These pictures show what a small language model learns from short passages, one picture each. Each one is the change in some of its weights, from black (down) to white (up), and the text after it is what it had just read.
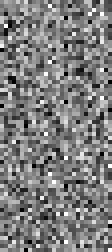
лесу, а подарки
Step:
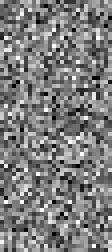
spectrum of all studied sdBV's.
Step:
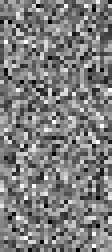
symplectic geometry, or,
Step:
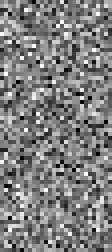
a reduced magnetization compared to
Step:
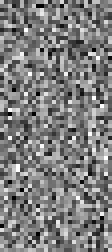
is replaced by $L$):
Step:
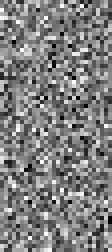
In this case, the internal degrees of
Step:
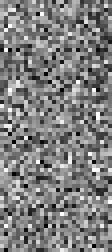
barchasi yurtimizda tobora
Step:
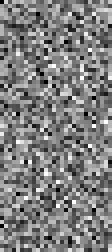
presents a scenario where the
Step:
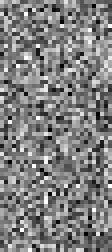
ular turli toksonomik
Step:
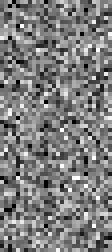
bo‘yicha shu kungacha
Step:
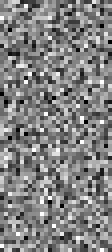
veut (...) Quand il voit
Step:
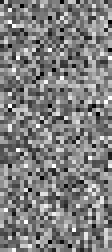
directly to the detectors. However,
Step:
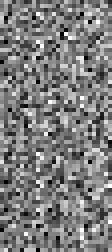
к пониманию и изучению
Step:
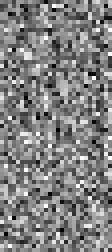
архетип сюжет,
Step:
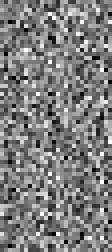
Тасвирдаги ҳар бир
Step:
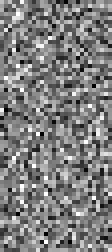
de sua representação em instâncias
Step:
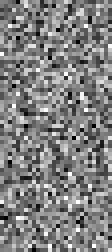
on $d$ and $\mu_{ij}$ is
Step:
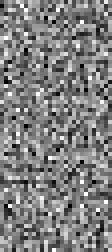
the disc for at least $10^{5}$
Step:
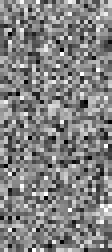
cheval, mais cela reste à
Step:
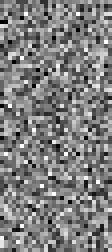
entangled state with the object as implied
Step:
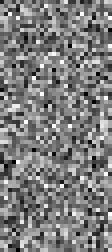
Telescope} (\HST)
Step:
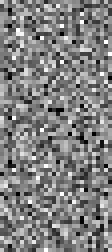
the pristine, as-grown
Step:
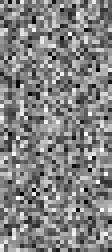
en el principio de que la
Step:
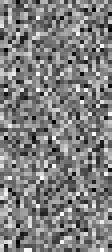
measurement setup (composed of
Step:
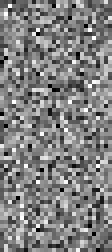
procedure carried out, it is
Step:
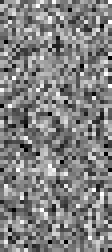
их совокупная доля
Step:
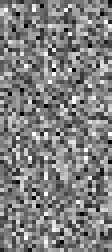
etichetării acestui
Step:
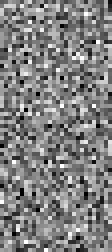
and $\delta$ Lib) and 2 RS
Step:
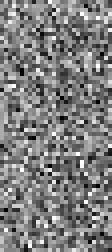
confiance en l'avenir
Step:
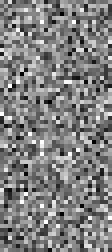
[6] para el tarso anterior
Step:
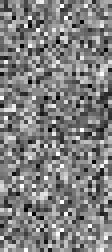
memecahkan berbagai
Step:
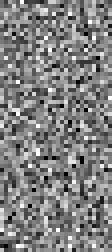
exchange of $x$ and $\tilde x$,
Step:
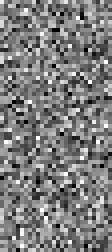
distinction between merely mathematical and
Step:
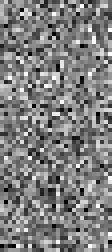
determined by the interval length to account
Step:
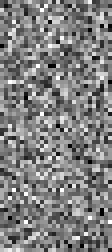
систему безперервного
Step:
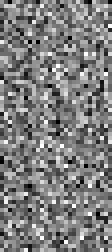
филиалах российских
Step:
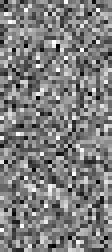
spin and light subsystems. The
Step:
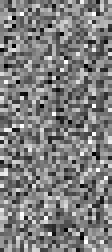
diketahui bahwa secara
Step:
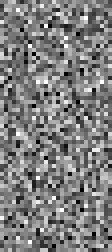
much energy they used, cutting it by
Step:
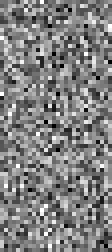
dependence on $\rA$. A study of the
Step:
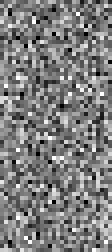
transport coefficients, specifically
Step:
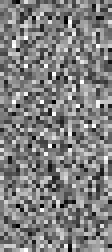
result from the accumulator, simulating the
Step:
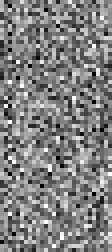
Pablo Jauralde, Alfonso
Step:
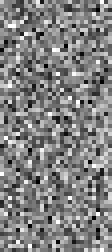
and bilayer exhibit different
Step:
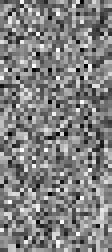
murakkab tus olgan,
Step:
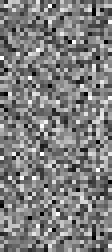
component of angular momentum
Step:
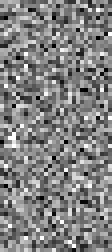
im gesamten Ingenieurbereich
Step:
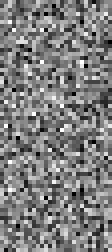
capacity- achieving input
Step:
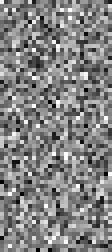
número de células T para
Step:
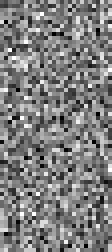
mesons has yet to be seen. A
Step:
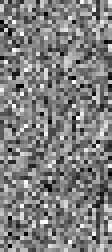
pun secara tegas mengkritik
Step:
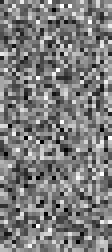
быть случайной
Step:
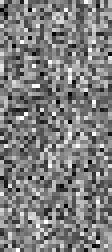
columns $w$ of the
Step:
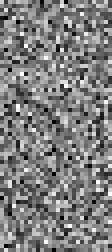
our approach, where the control function
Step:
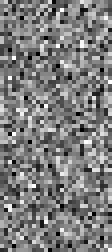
вища юридична
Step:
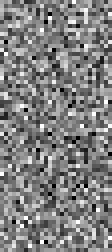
number of parameters significantly. As we will see
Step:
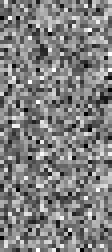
por encima de la competencia.
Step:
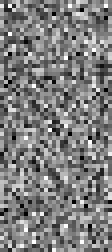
relacional. **Revista
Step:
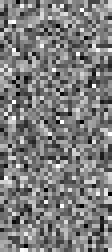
- Cuidado em Saúde;
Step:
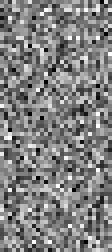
history and studying of religious
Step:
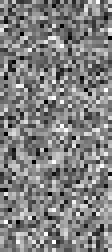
termes de l'échange mangent la
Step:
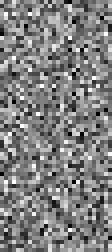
the solution of wave-by-wave
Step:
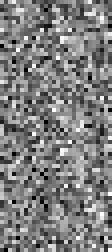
саморегуляции в
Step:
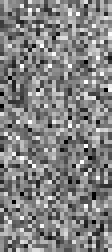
| | Cable diameter | mm |
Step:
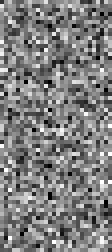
що надає відчуття
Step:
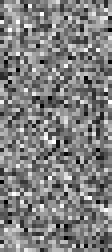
usada para justificar e explicar
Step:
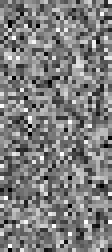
– М.: Высшая
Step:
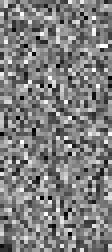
is the extended Higgs sector.
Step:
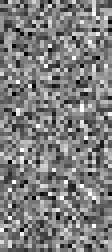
a constant independent of $\tilde{\sigma}$.
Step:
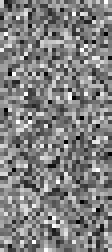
the rest frame of particle, a
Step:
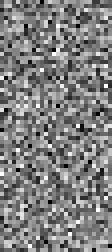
and protons. A general treatment of
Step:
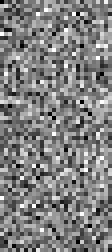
the fan power necessary to
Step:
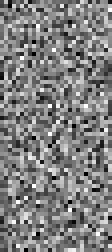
datasets confirms our model's
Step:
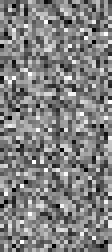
травмы у человека
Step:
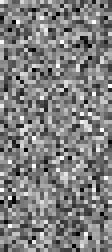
und komplexe Muster mit
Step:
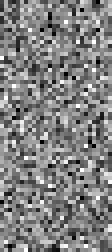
tashkil qilish, atrof-
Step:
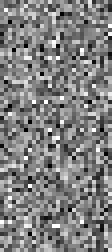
the 'visible light photon
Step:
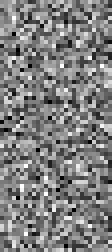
de excluir al otro en condición
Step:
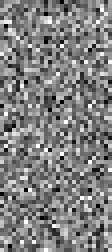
the imaging applications because of a
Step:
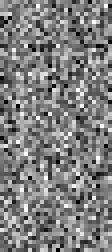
osztályokra bízni a
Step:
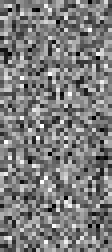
of proton acceleration from the
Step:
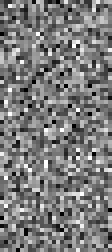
integration into modern TLS
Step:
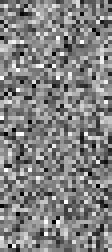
b), and inclinations (panel
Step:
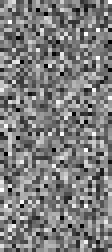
having 64-point time resolution by
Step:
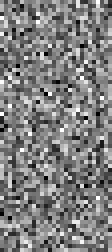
through their precession about an
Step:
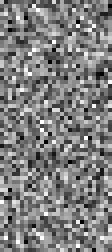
operación, destacando la importancia
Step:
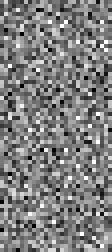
great importance it will be given to compression
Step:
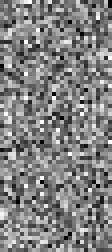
set by the common mode subtraction over
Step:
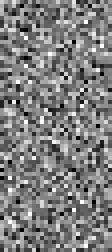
the metallicity could be dominant
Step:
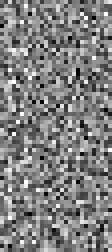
the input Hilbert space $\cal H$
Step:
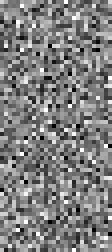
Intelligence. New York,
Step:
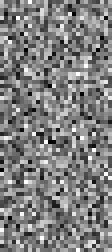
the Lagrangian as \begin{eqnarray}
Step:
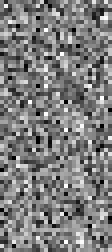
болаларида “Мен”
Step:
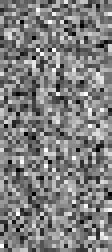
de infracțiuni. În
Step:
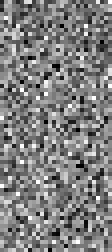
$10 r_{\rm g}$ for a quasar
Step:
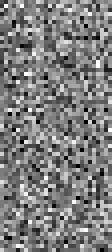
transferred on top of the SiN
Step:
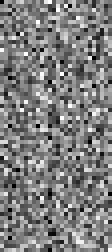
– фитосанитарный
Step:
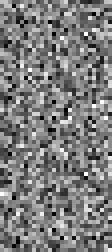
ή τους
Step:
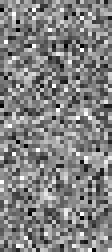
fully natural (in the sense
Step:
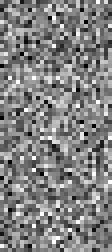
the importance of resummations in
